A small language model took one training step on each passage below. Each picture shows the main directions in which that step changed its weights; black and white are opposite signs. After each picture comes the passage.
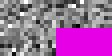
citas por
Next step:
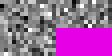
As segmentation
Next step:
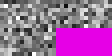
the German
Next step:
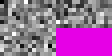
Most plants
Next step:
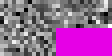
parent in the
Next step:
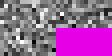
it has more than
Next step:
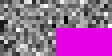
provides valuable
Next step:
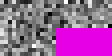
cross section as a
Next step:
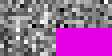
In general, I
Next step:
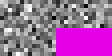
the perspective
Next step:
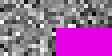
can itself contain
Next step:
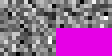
ліків у
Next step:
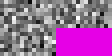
and accurate measurements
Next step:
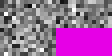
due to strong
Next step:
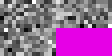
architecture with
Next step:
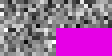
corresponding values of
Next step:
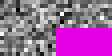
more than a
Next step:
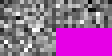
to ensure a
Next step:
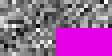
function can be
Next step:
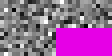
Henseler et
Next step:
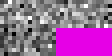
created online
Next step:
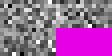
each experiment the single
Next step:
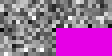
core team to
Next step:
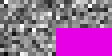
azar azar
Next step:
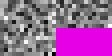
of a collection
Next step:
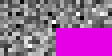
the conductance
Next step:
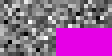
in Shah
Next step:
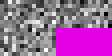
and insufficient
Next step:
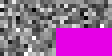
the point interaction problem
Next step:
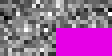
be implemented as
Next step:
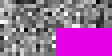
Patients under
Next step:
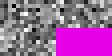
of simplicity
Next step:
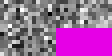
kann. In
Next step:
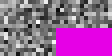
on the part of
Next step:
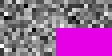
there were 3 cases
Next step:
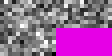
this in turn
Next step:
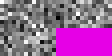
parte da
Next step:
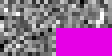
TD, with
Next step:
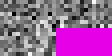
the X-ray
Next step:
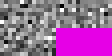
But there has
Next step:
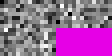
drawback of
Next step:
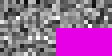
Cina e
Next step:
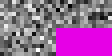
use units where
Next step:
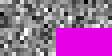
temperature and low
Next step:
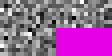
em decisões
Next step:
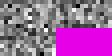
the influence of
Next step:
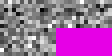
aniq bir
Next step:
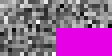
on the test
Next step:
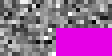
reduction in
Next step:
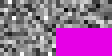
targeted use
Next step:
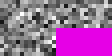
the outer
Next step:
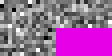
in sentences
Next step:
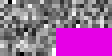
have positive influence
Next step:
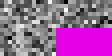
material volume and
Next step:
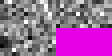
accordance with
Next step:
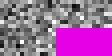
title =
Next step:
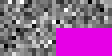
It should be
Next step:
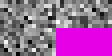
в честь
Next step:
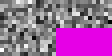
an MgO
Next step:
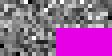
e analisar
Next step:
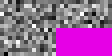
Furthermore, the
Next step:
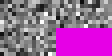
y está
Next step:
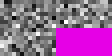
regime the velocity
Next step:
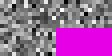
where is this
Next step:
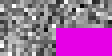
different naming
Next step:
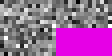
so, for the
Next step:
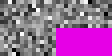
dependence between these two
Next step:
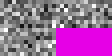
age of our
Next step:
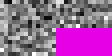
property of
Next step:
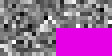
no waves
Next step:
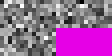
economic feasibility
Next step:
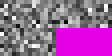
it is seen
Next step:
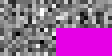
a plastic
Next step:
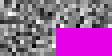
crucial role
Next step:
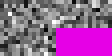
1.7 between
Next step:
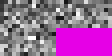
has become an
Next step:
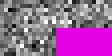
above, pale
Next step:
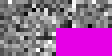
resulting in high cost
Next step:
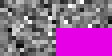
в том
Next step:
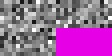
millions of
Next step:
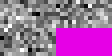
without introducing the
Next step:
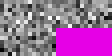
para determinação
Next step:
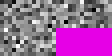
this will add further
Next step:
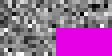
quality of the project
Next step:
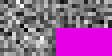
let them know
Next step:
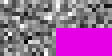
character of the
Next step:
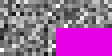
mind cold
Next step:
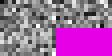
shows results for the
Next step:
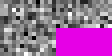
collisions at
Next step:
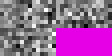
seleção das
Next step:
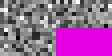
There is
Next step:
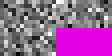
на основе
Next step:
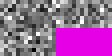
that the operator
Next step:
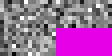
interval used in
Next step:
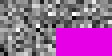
ricchi e
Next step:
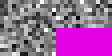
ask as an
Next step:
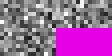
Consider the
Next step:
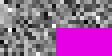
build capacities in
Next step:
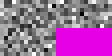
review of the
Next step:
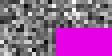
To shed more
